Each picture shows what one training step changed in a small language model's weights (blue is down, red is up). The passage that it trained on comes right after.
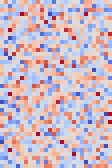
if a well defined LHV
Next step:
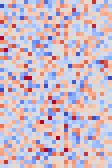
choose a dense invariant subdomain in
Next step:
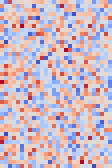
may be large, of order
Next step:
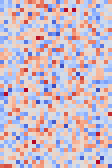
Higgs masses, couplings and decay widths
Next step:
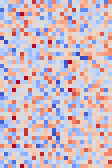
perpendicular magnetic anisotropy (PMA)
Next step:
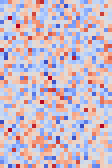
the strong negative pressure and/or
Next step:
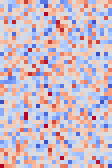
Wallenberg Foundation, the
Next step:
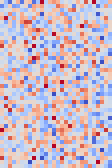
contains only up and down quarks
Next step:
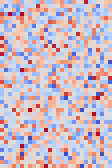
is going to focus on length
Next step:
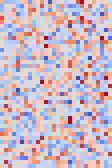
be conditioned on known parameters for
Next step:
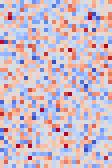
coil is weighted by an individual
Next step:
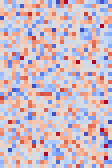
$\eta$ is a dimensionless scalar
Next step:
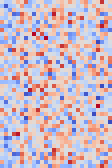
On the other hand, the computational
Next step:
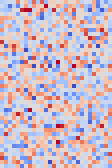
particle or an antiparticle.
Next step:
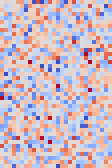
\bibinfo {author} {\bibfnamefont
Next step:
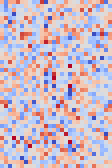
note that this observation cannot be explained
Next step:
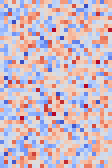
ULXs ($\sim
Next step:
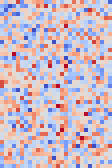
environment, rather than a benchmark against
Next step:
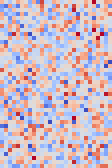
want to conduct C&E
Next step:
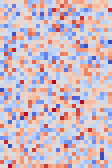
When estimating the $v$
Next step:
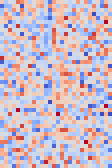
at least the older moving
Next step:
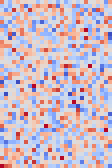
the function $r$ are,
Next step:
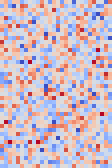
easy to understand the origin of the
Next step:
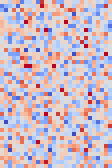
poles for each particle which are
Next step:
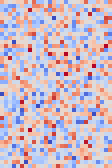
the Si crystal which is very close
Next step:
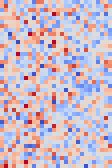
influence of the scalar-isoscalar
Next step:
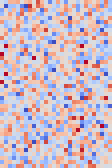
of that densely populated
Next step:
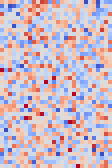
leading eigenvalue is degenerate. The energy
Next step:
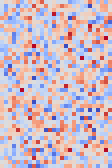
stage. The Thorlabs
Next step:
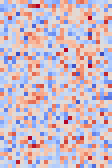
$L_a$ and
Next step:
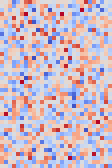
databases we found that the
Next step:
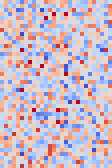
by studying the advection
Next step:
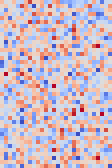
monitor diverse metrics and
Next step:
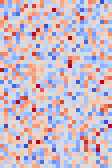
highly non-linear mapping of gravitational
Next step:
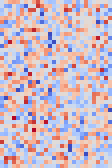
of \QM generated by these
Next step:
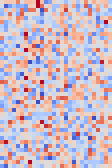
of the AGN emission lines, a
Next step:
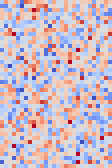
and nonspherical linear acoustic
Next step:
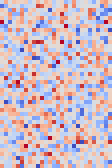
in comparison to dipole magnets,
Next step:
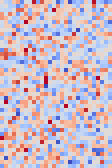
gluino-LSP production.
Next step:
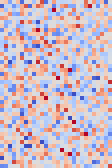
leverages the easily obtained instrument
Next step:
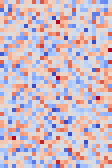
higher total magnetic energy stored in
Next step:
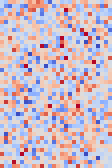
of type II. This suggests that
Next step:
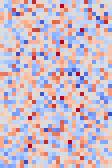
for further study. Note that
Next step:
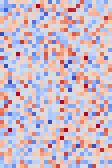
elements, each with a size of
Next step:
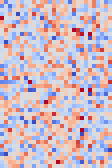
trace the total underlying distribution of matter
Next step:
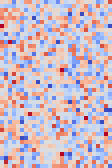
is more subtle, as we
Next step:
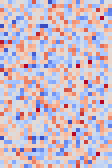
is associated with a diffracted
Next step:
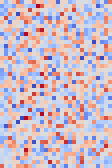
three energy bands between 25 and
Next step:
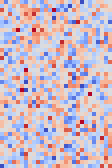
low frequencies while at large frequencies the
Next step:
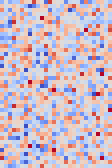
Reflexive thematic analysis}
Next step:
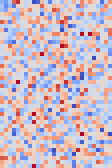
no SM symmetries; it could in
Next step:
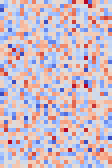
(AI) tools were used to
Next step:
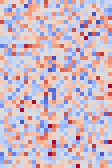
\textrm{K}$. The width
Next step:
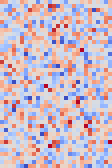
the relationship $h_{min}
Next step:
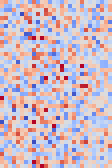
our present spin-wave is no
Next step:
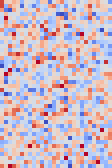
dislocated far enough from
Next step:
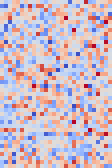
at the S/N interface is
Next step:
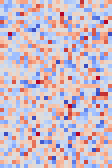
as the computational demands are large
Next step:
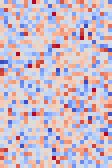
can wonder if there could
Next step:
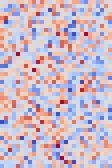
large fermion mass, since it
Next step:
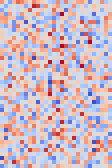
i.e. if the average
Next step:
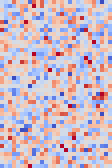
sequence into sessions for
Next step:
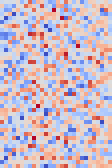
unsupervised domain adaptation
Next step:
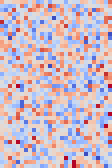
the area are set to unity.
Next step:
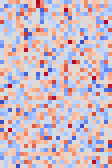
of negative differential resistance $\propto
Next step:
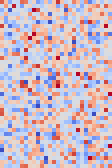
fields (see \cite[Section
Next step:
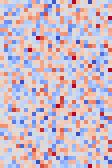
A rigorous analysis was performed
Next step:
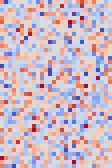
be much larger [21], and
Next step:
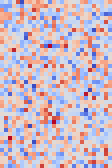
and the others are irreducible.
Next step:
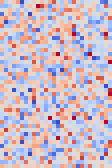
extraction/acceleration system and
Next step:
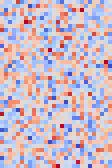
lines) are shown as a function
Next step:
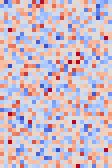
than the time corresponding to the peak
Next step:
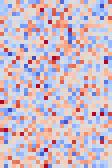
discussion of the edge states confirm that
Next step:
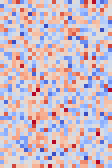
demonstrated superior data efficiency and performance
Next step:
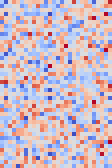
at the L/T transition,
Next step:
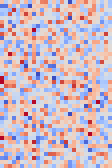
5.** Typical muon
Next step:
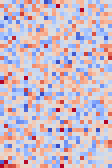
wedge-shaped molecules
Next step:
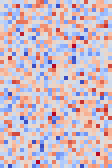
The pre-spectrometer
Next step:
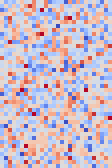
transmission montre que la charge
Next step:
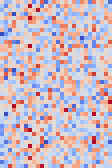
philosophy was
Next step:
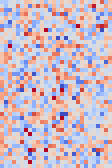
The equivalence between the characteristic scale
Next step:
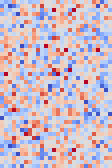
probabilities implied by quantum
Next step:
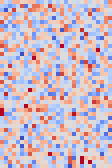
the answer will be returned.
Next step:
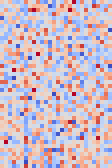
sec} \end{equation}
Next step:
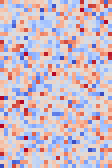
where $\{,\}$ is the Poisson
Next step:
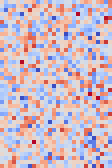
the absorbing particles. The
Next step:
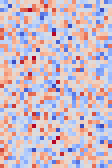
particle horizon, the accelerated expansion
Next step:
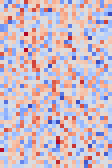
from charge conjugation and
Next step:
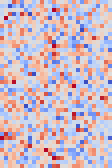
trained on out-of-domain
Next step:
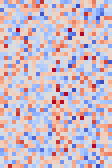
direction so that there does not arise
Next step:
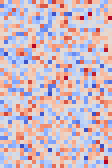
prior to the VA transition to
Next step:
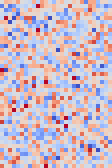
first law is satisfied. In the
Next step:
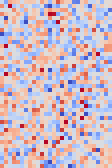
bug reports related to different
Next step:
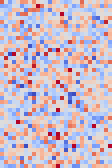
as a variational ansatz to study
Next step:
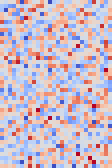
one can set the random seed of
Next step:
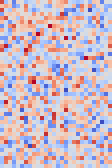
binary utility compares recovery
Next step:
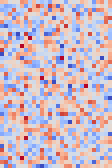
the evaluation in 94 is from
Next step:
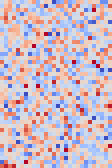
MASS} The energy-momentum
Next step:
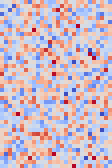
Nevertheless, there is no flux at
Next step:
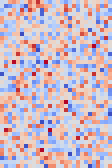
of an IF, but without
